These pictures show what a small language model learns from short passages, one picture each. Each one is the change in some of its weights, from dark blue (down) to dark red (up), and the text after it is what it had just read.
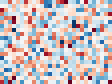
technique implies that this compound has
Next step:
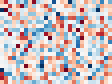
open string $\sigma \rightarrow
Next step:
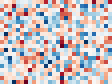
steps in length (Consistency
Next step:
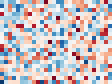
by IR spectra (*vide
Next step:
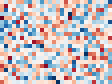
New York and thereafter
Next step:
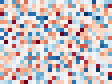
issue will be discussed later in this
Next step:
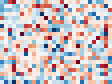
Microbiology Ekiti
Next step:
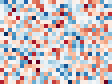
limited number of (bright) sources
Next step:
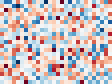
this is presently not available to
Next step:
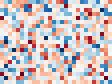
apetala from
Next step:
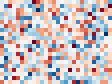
and $D$ given in
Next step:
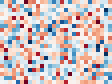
rabbit blood, obtained during
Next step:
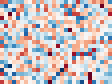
and the Notary Code of
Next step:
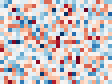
among married women compared to
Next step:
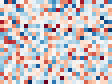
theory. If string theory is a
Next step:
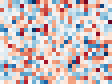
the department of animals' production which
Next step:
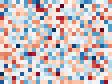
intoxication, potassium
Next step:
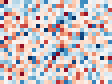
against erosion [7].
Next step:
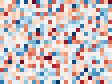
execute the requests corresponding to
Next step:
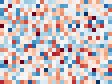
disaster area and may need the help
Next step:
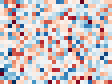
man? Since the separation of
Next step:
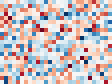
to high precision. Therefore we have
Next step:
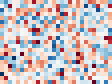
Table 1 for size window: $
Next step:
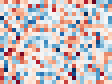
were computed using a fourth order
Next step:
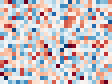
\right\} \tau^a
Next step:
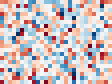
the sample is injected into a
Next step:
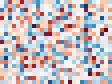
protocol like LLSP using
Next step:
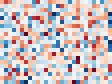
in Endodontic
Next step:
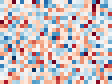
may produce high-energy electrons that
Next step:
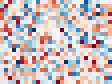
Additionally, electric trains'
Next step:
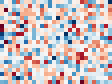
situation may be expected when the
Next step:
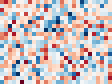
Beswick Manchester
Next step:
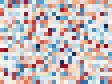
filter outputs are displayed
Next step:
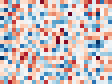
here, obtained directly from the
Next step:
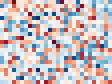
I use (\ref{smallB}),
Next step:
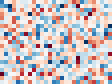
(IRHRF), indicated by
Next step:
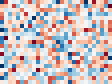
for their own benefit and that of
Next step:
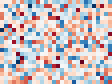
the quark and the gluon in
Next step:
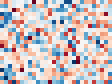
A- making a total of 27
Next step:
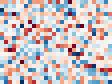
[20] allow us to confirm
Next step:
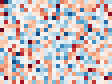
and reference detectors. Compared
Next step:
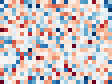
on Earth and the other
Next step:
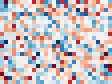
not enough to form the network of
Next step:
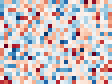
Composition of silver
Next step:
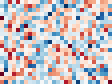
ABSTRACT The need
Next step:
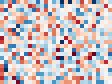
were analyzed using SPSS version
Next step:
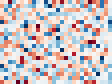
between 54% and 95%
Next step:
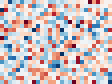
7 was generated off-line. The
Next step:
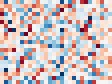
The authors employed survey method for
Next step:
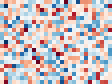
This study has shown that grape
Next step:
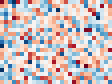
detachment of the FAs from
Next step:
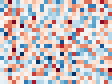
It has also been subject to two
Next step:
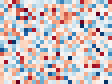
prior assumptions on posterior
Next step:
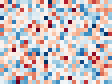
National Commitment to 30%
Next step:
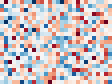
of the LMC. This will
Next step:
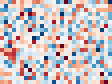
\quad (9)$$ where
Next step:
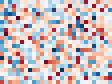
to fuse an anyonic inverse
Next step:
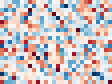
and bottom layer is fully
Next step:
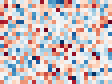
As societies across the
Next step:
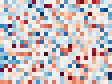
approximate fields (solid line)
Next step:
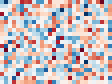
step, the csv files
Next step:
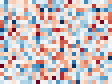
University Teachers,
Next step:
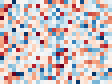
case study involved Paul, a
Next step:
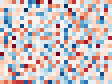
considerable. According to the
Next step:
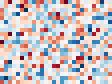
directly indicate any health disease. It
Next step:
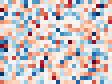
also based on Hovorka's
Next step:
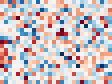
energy out of the {\em p}
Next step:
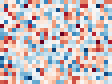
loop interferes constructively
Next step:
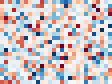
zone (7 mm) against
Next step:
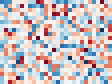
a parameter which defines what
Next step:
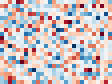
others and perform his collective
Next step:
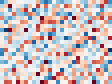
Feasibility Study of a
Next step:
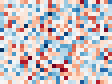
constant but no additional matter fields.
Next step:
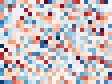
(state subsidies,
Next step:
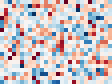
POSITION PAPER
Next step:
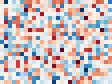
general method of constructing the Green
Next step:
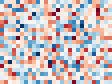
wind development to the critically
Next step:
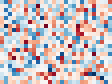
electron spins are affected by the
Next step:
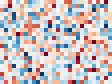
in previous single-crystal measurements
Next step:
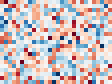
model function is highly nonlinear, we
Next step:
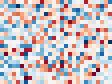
SPC's neighbors.*
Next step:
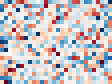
confident and motivated to
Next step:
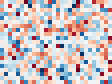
the surface of a single crystal
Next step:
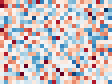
calculating dwell times. There
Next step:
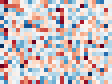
optimizing variables, including cost,
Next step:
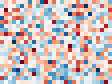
reflects the failure of
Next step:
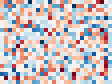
and impedance mismatching
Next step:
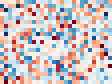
\otimes ... \otimes
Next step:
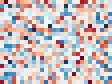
flow regime. **Fig.
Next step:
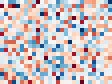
Manager for best outcome
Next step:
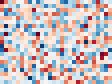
these metals in South
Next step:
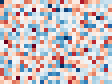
set of possible physical locations, at
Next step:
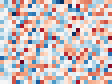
all the way to the EM
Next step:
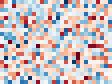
both Police Scotland and
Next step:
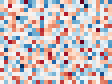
code and denote it by
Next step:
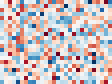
a new one presented in the paper.
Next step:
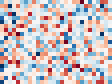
to 25,000 iterations and
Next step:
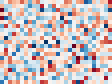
in Sync: The role of
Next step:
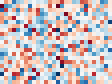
tree approximation, comes from the
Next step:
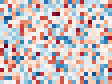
samples are tested in the cone
